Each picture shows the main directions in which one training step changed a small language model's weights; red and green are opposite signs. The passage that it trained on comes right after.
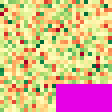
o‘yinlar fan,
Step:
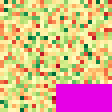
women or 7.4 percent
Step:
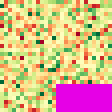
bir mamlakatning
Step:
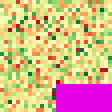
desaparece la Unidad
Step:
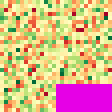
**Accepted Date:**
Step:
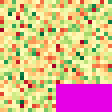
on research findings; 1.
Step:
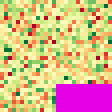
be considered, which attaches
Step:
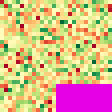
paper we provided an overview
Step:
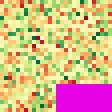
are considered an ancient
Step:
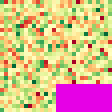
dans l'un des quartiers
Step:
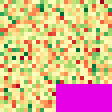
similis* (Turner &
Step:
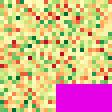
that service as a potential root
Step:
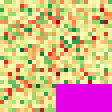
huruf bergambar yang
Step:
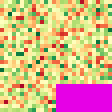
and where local aesthetics
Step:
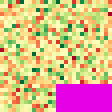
ondin yaxshiroq
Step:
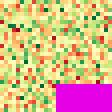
diversification of enterprise
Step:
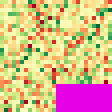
and 48 Thai students
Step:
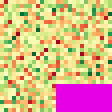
conduct clinical trials
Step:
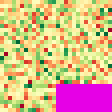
o ferramental demandaram
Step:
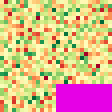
such as doxorubicin and
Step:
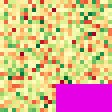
the patient was classified with a
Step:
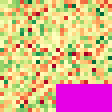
the language, they reflect the
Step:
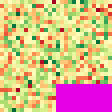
and opening. In order to
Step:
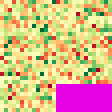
the assessed competencies
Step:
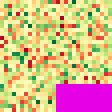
Se utilizaron 173
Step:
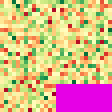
context of the historiography of
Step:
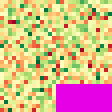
darajada xizmat
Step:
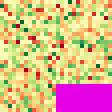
размера капель
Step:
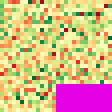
etilgan: Oila
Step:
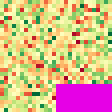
after that, as indicated by
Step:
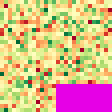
Future Teachers. The
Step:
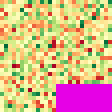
для реципиента
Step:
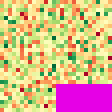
major source of
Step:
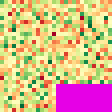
orqali yuqori
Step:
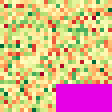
va sotish ularning
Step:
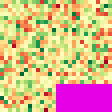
for music modeling, where musical
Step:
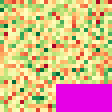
not well known despite the
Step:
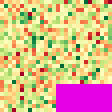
start to 20 “Me he
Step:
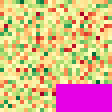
the laurel-leaved and
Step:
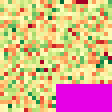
biology and medicine. In
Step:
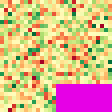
orientate intrinsec
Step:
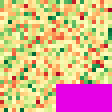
lexical skills.
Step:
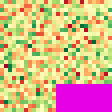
– substituyéndolo
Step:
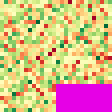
sorunları ele alan
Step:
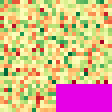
provisions of Early
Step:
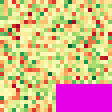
to normalize noisy
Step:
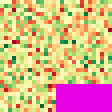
border of humerus
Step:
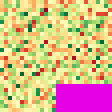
risco de violência
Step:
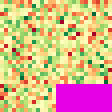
Mientras que la función
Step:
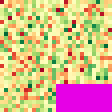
co-optation by the more
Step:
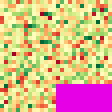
of them: identification of
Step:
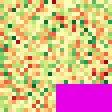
zooplankton species
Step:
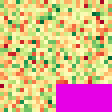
*precessional transmissions,
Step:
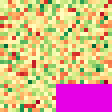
[1]. For instance,
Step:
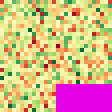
significantly reduce complications and
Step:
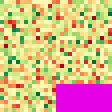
high as a woman who
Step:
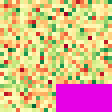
уже приняты в
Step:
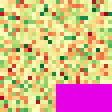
que el fenómeno de no
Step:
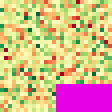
primary goal of the second
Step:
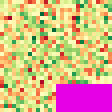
candidate resource for
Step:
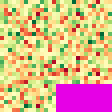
the critical periods of
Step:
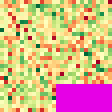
for three days at room
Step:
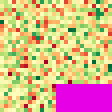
river and an underground
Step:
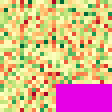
wordt verstaan het
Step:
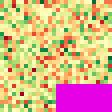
explaining fiqh issues,
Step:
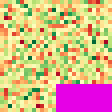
the mixing with the soil.
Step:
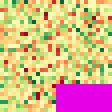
card. It is used for
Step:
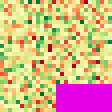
uchun xizmat
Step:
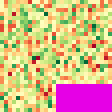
and the partial contribution coming from
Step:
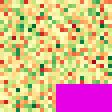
de la acest grup,
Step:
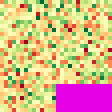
single-spore cultures
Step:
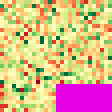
the economic growth, fine
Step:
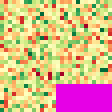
programs and especially in
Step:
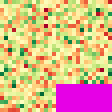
disease in pregnant
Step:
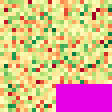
other institutions may also serve as
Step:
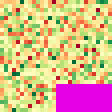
filter used to extract or
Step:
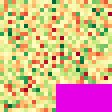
decidua* Mill.
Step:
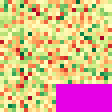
during Kharif 2023 for
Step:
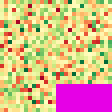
eng yuqori poyasi
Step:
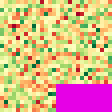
different refractive index values
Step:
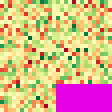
< 5 cm Nº
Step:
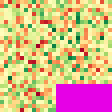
и вопросы «что
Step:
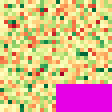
of human supervision but
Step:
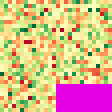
кори в ряде
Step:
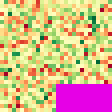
como modo de vida, sendo
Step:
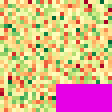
what drives this differentiation
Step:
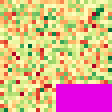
fibre orientation.
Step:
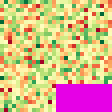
for other days. Data analysis
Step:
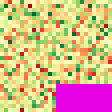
cyber safety Just
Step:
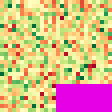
die methode door mij als
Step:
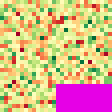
% nämlich sehr
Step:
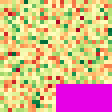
content of macro and
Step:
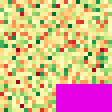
is removed, thus
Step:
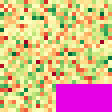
ATP deficiency,
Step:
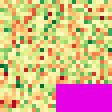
however we want to keep
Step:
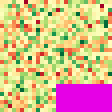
are the means by which they can
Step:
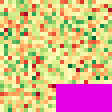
They condemned
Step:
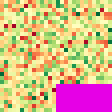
resources to support teaching and
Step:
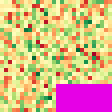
Histology of the lesion shows
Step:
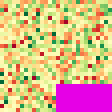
or discharged from any
